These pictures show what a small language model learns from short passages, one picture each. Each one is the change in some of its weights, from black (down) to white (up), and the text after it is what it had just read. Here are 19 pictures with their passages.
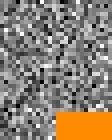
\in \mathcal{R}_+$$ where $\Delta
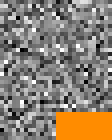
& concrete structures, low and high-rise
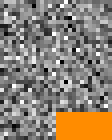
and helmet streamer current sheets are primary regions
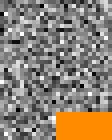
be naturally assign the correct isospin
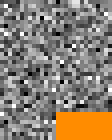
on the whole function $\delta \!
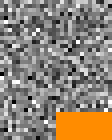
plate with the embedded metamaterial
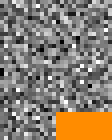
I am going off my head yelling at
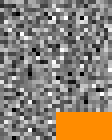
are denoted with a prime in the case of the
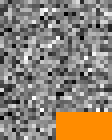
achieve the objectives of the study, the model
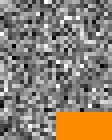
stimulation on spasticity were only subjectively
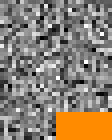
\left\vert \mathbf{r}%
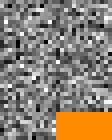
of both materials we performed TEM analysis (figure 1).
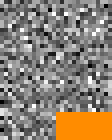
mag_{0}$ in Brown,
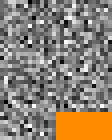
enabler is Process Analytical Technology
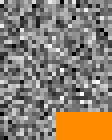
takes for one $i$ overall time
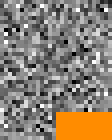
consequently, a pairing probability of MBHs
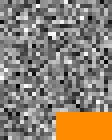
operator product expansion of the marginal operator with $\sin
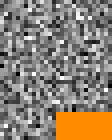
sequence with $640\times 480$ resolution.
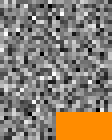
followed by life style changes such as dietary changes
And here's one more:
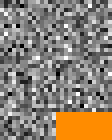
Britain and British students in Europe
